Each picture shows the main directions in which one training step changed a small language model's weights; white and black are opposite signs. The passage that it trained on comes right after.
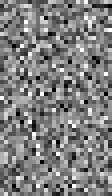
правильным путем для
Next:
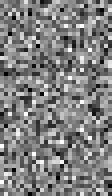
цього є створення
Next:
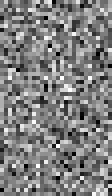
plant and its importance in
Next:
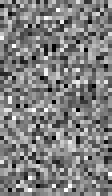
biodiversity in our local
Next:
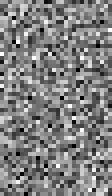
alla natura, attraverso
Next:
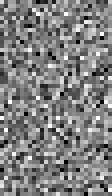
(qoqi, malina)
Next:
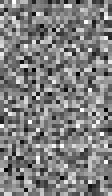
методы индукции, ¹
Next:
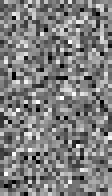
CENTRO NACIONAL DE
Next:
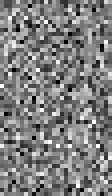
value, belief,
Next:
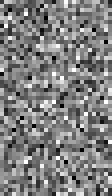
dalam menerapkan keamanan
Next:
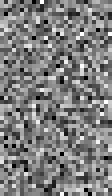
weniger grosse
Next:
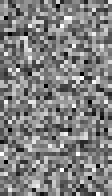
November 2022 Accepted:
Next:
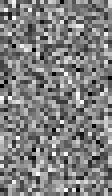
acreditar que a violência
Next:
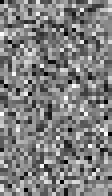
MTRR. Результатами
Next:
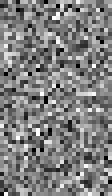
то данная модель может
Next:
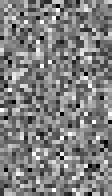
їхнього подальшого
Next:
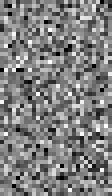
das próximas décadas.
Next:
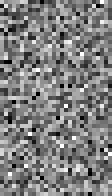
фалсафий даражада
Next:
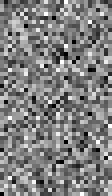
Бадалов У. Н.
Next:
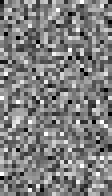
hanya keterampilan teknis,
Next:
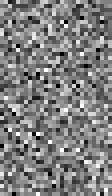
– insbesondere wo man
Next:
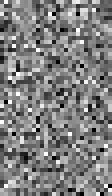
character portrayal,
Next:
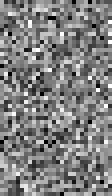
ensino. Neste caso, com
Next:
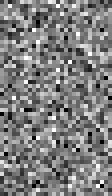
[7] Каленич
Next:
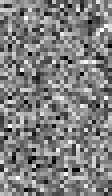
değil, bireysel
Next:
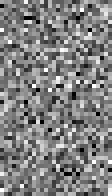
necessidades quanto as possibilidades
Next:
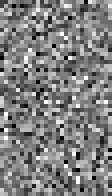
biocalcifié ont été
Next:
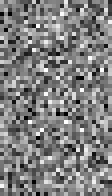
j'avais refait,
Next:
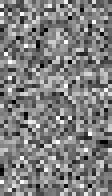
мастерства и других
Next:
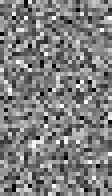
билан фақат
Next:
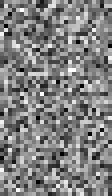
ishemik kasalligining kelib
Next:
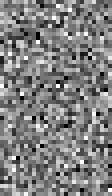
de Cosas Inconstitucional
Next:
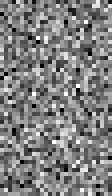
певної інформації про
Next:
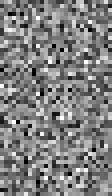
авторами разработки
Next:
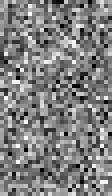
corresponents al personal
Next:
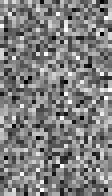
haqida noto'g'ri
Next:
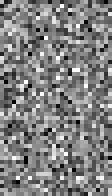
uni ishonchli amalga
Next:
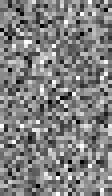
государством с целью
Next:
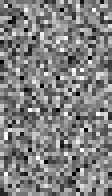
ve zevk alabileceği
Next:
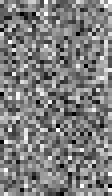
dapat diarahkan³.
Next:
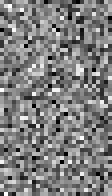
Estado se apresenta sem condições de
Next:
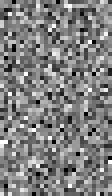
eksponensial, darajali va
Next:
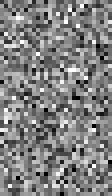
ausgegangen werden.
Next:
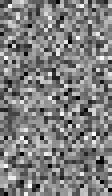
shunchaki rasmiy
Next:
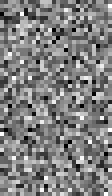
una medida de carácter
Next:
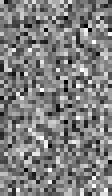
the dynamics of
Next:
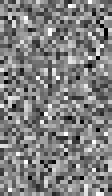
talimda pedagogik texnologiya asosida innovatsion
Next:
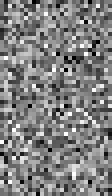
Depressive Disorder.
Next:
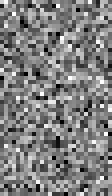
video tasmasi)
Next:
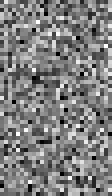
olib borilayotgan
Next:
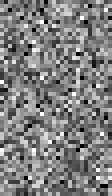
gav mig af med i de
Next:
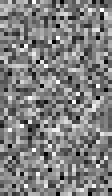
para nuevos requisitos o
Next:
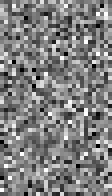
**Teor de lactose
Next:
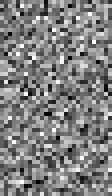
що чинне кримінальне
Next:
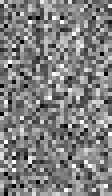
bolalarini eydi,
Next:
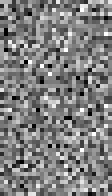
особенно выраженной по
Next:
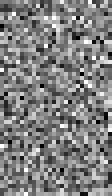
analizan mecanismos
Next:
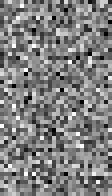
Стоит отметить и
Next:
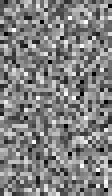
omdat de omzet en
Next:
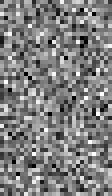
escalables para el tratamiento de
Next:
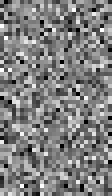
potrójnych i 1
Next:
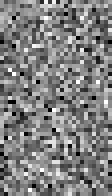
morire: «Colui che
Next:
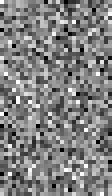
que resuelva los problemas
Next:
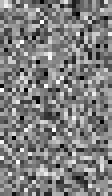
um meio eficaz para as organizações
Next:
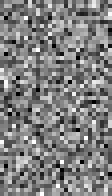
za računarsku
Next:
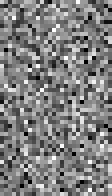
Inflyatsiyaning bu
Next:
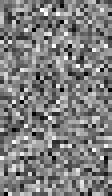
Бахтин // Эстетика
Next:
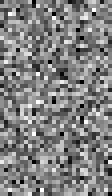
beoordelen van de interne
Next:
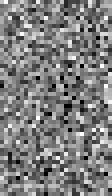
J. E. Erdman,
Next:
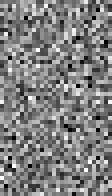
à diversidade, à participação de
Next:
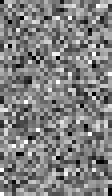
V, De Pascale F,
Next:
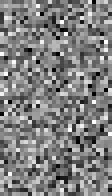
Pesquisadores Aline
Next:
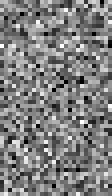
ёки ёрма
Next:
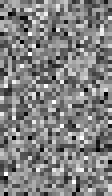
kuchlar bilan boshqa jismlarga
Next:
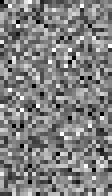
tarbiyasiga mos ravishda
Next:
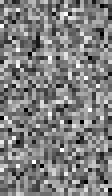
vedere mai multe
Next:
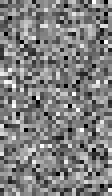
del contradiscurso
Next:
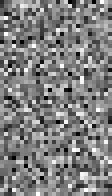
фойда олишни
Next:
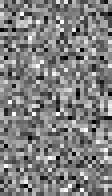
produk yang tidak sesuai dengan
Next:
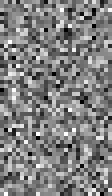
claves, como elevar los
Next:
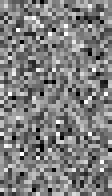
обеспечения дистанционного
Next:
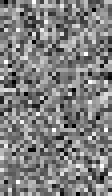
Apiculture Research.
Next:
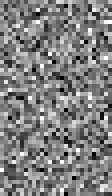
бабушки. Однако
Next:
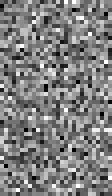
habilidades acadêmicas,
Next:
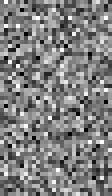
тутади. Миянинг
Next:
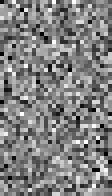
dolosos, com exceção
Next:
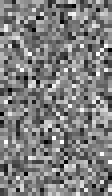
E., & Bighas, K.
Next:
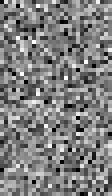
profundidad del campo visual
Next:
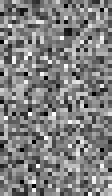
6M a partir da matriz QA
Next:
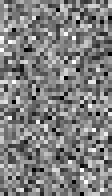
foram alcançados e a
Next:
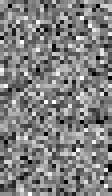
kuchayishi adabiyotning
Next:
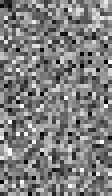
3 до 8 и количество
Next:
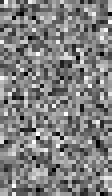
molodyh uchenyh
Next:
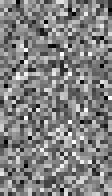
keltirib chiqaradi.
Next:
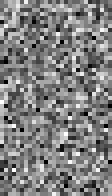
mashg'ulotlar jarayonini
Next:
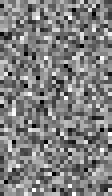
de la historia del sello,
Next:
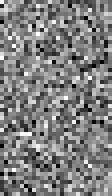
und so die Innovationskraft der
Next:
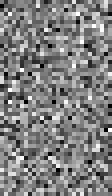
1.3 Ед/мл ва
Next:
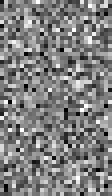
ABH. **Novo
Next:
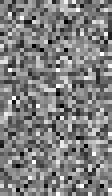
o advento da Lei
